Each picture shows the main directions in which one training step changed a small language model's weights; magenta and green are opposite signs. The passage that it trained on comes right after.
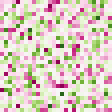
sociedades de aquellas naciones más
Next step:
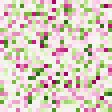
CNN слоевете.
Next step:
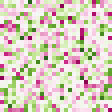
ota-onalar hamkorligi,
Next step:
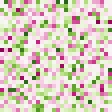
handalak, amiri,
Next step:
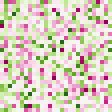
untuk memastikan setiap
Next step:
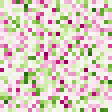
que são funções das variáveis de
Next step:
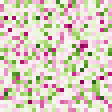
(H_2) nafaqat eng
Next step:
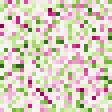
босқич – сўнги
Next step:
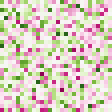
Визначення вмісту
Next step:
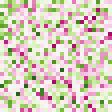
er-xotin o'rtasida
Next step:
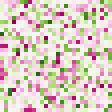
ahamiyati // *Oʻzbekistonda
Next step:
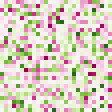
tarqala boshlagan edi.
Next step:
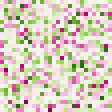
tayyorlash davr talabi
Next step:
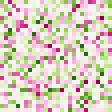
siswa memiliki kompetensi
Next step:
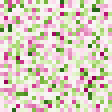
of shooting from small
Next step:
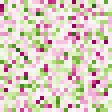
исследования являлось выявление
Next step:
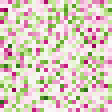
разпределението на
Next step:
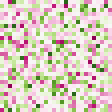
Os Parâmetros Curriculares
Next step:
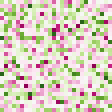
serta berupaya diraih
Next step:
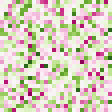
en los espacios sociales y
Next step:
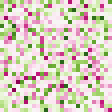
развития речи ребенка и
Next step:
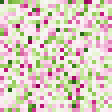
furia, de Dios el
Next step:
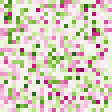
públicos vigilados, se fue
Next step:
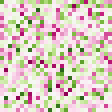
семье - Постоянный
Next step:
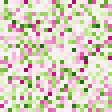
элементом в смоле является
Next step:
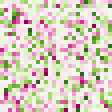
технології в освітньому процесі.
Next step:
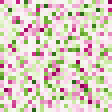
Não tenho nenhum plano
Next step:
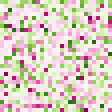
organisatorische vlak. De
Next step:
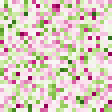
и Феодосию.
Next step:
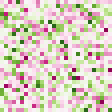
assuntos por ordem de
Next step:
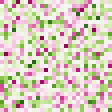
pretensiones. 3. La
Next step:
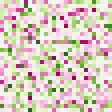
turizm sohasida raqamlashtirish jarayonlari
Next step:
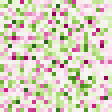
quyidagi vazifalarni nazarda
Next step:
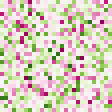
atenção em relação a atos que
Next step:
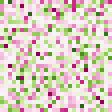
кенг фойдаланиш
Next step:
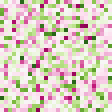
olmasligini hisobga olgan holda va
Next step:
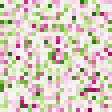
M., & Hannon, P.
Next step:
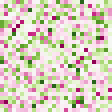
experiência social e a construção de
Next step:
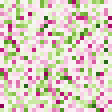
Guna Menumbuhkan Minat
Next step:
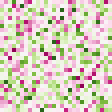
sinceridade do analista e de
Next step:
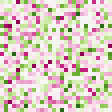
(1996) ofereceu para a
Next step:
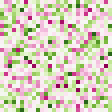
for alle involverte parter.
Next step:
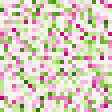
свого первинного розвитку, не
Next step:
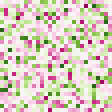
uma análise usando o recurso
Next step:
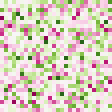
olinib avtomatik
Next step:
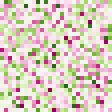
minorului și, deci, în
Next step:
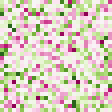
Р. Причины возникновения
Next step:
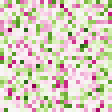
zimmasiga olayotganiga va
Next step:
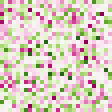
bosh stvol; 2 – qavat
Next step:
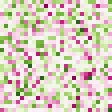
teor de umidade Amostra Umidade
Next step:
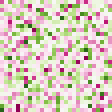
san'ati rivojiga ko'rsatgan
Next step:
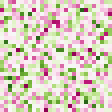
ularning ahamiyati asoslab berilgan.
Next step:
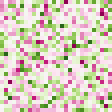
олий мадрасаларда
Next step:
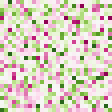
г.) «ЕС – Китай:
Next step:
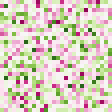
yo'lida va biri o'z
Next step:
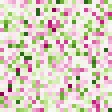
mashqlar, metodlar va individual
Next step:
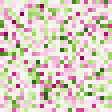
milliy chegaralarni qayta
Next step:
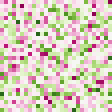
his role as soldier and
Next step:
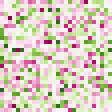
ondas. El lente eólico
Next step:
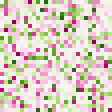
on va produire le maximum de
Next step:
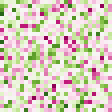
кўзга ташланади.
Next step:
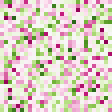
„jenes Haus“
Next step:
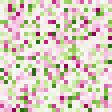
durables de surveillance des
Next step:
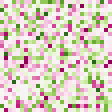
в себя следующие
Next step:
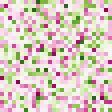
forçoso admitir que o
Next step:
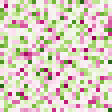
враховуються суб'єктивні
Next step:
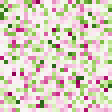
уни қонунда назарда
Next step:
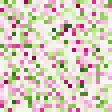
(ответ абитуриента
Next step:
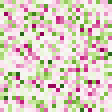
V Всеукраїнської
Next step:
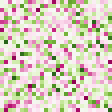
потенциала. Список
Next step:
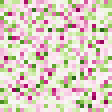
y la lucha con el amor en
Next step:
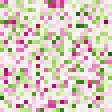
hacía ya que quería
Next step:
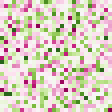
en torno a que al estar más
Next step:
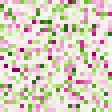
de las necesidades fiscales,
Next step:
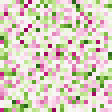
por la clase dominante. En este
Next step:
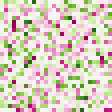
exposições que cruzava o
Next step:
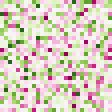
avval yozilgan ayrim fikrlarini
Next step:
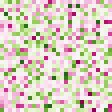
обеспечение преемственности
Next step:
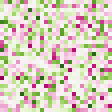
природе и культуре. —
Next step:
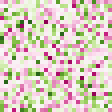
процес українського націотворення
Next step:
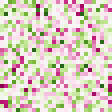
muammolardan biridir.
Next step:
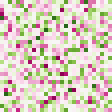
Т. Г. Зорина //
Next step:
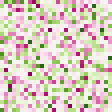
mai mare a tehnologiilor
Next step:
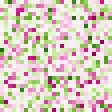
acestor meșteșugari
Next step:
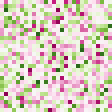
оцінок. Ото ж, якщо
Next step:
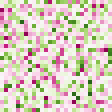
reais mensais no mercado
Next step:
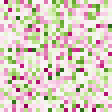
Recovery, healing,
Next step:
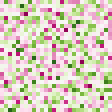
lago Tanganica ao lago
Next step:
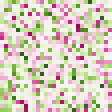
2 йил мобайнида
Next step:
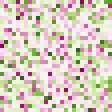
pela informação, que essa informação
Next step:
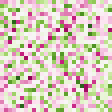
уйи ит олген
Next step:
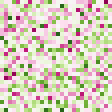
kreatif matematis adalah
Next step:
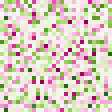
prosecutor's protection of the
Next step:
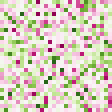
o'tkazish maqsadida
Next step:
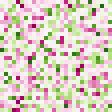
близких американских
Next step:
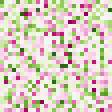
pensamiento indígena en el
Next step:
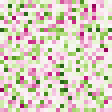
totuși, este direcția pe
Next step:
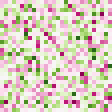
razones poderosas para
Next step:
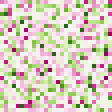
Rosana Mendes Bezerra²
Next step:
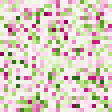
T., & Khalilova, H.
